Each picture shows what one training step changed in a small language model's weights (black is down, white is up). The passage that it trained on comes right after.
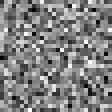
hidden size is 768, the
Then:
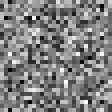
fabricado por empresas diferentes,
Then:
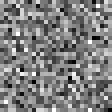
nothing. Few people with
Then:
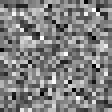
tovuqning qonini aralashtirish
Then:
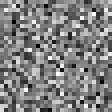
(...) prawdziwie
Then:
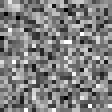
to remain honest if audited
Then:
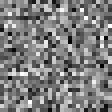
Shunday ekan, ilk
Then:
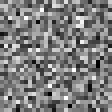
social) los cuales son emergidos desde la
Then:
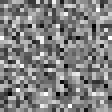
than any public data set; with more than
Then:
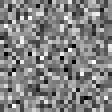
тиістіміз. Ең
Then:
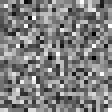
the 1D model can be (on a
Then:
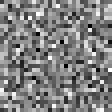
место. Система типов
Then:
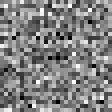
objetiva dos problemas identificados e das
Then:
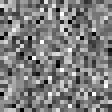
que embasa as principais
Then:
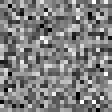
reportis- tica automatica
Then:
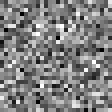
be seen that two stable/metastable phases
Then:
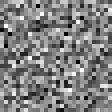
still taken from FRDM, potentially leading
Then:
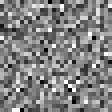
diseño que consideren apropiado, se
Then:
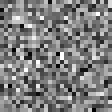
high interfacial energies. However, the lattice
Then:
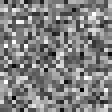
yaitu Basrih selaku
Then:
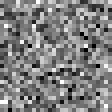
in the ejecta material to that after the
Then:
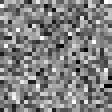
after the formation of anatase phase (see
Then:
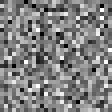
forces, might be idealised as having boundary
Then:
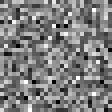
trends we see in $\Delta R_{\rm
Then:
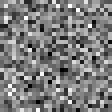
estimator, and in a shorter
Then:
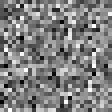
The initial state of the calculation was a spherical
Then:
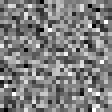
\delta(u) \biggl[
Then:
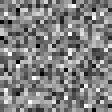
foi o primeiro teórico a considerar
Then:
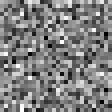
1989-es megtorlás
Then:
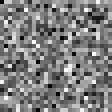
are taken into account semiclassically,
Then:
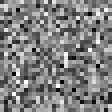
en la Amazonía operan a
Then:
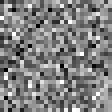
test cases. Bold-faced numbers indicate
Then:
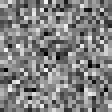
demanda de cuidado, que foi
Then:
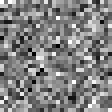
notas devem ser entendidas como um
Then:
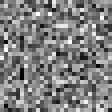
effect on the psychological state,
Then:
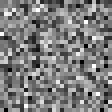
menstruasi yaitu stress,
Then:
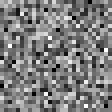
ano de 2015, entretanto os dados
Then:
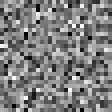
a weight derivative where the ensemble density
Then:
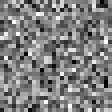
decoheres it or about the very working
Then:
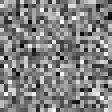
raiva, ódio para com o
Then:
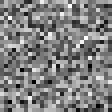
we expand the height and width of the
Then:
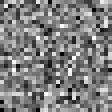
expressions in the time domain for the
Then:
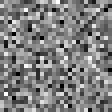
of our numerical results are obtained at leading order.
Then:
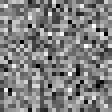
than spontaneous emission ($\sim$ 1
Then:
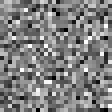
of microstructure in permeable
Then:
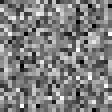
В статье освещен метод
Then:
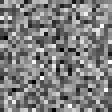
we proposed a scheme to drive phonons
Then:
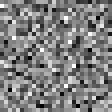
in the array, requiring nearest neighbor
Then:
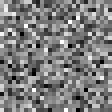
The evolution of $A_1$ behaves
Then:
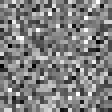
next generation of accelerator and superbeam experiments
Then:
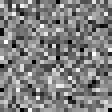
force $F=J\times B$ will
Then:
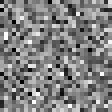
derer sozial benachteiligte
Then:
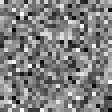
the data using the ephemeris information of
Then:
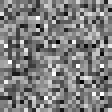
professional mobility of the applicant for
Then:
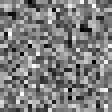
audience, around the concepts of
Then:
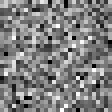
spots at the magnetic pole regions of the
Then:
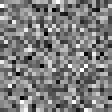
in the height profile (bottom panel) along the
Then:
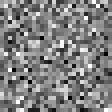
criteria. The relative roles of
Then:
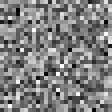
se acumula para crear nuevo
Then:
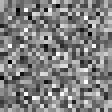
: Lietuvos sporto
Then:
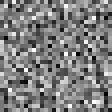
eigenvalues \bea \mu_1 &=&
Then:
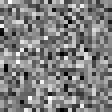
observed. %and LaFeAsO has not
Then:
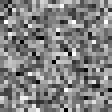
anestésicos. Apesar de sua
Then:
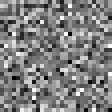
progetto e che quindi
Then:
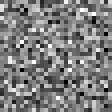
paid to the expressive,
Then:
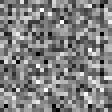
va faoliyati uchun zarurdir.
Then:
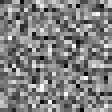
present work, regardless of no change in
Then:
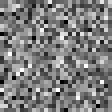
e chaminés - resultando em uma
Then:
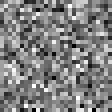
time $t$ the instantaneous
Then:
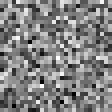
proposals for overcoming them through the
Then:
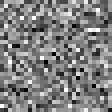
direction $\mu$. The lattice coupling constant
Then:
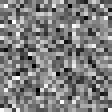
direct way of identifying the spacetime parameters (the
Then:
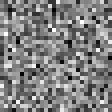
moderate (cuprinse în intervalul
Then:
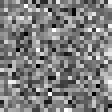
DINIZ, M. H.
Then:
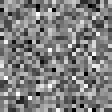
a large variety of possible new interactions to search
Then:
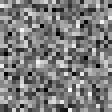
in the éducation system* 1
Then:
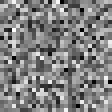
mass, but there are other issues for
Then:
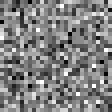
explored the Heisenberg ferromagnet
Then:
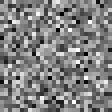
визуальной (посредством
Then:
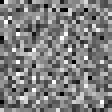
are considered fundamental degrees of freedom and
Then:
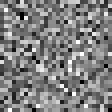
coefficients as a function of the interspin distance
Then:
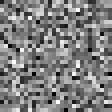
Пионерском, в
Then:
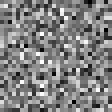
și individualitatea pacientului,
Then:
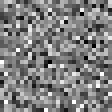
were kept constant, an increasing importance of
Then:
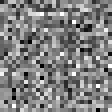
more explanation, considering the story of
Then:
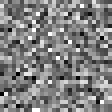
(5 пацієнтів)
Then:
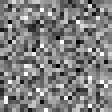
samaradorligi va xavfsizligini
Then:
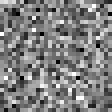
$T_{\rm BM}$ to the
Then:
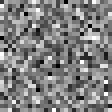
с оборотом указанных
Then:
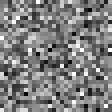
panel C) but segregating the massive galaxies
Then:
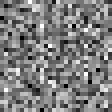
by VandenBerg (2000) from
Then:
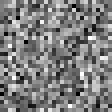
Conclusiones Basándonos en
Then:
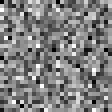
од ојконима средњега
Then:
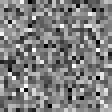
black dashed envelope. For the measured 19
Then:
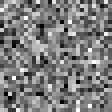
into hadrons. We demonstrate that
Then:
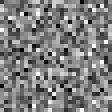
в тоже время было
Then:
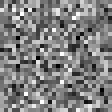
Definir formas de articulação
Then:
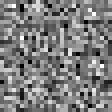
از این
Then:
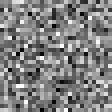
the RSS data on end-user
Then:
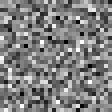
(QFT) at zero temperature as well as
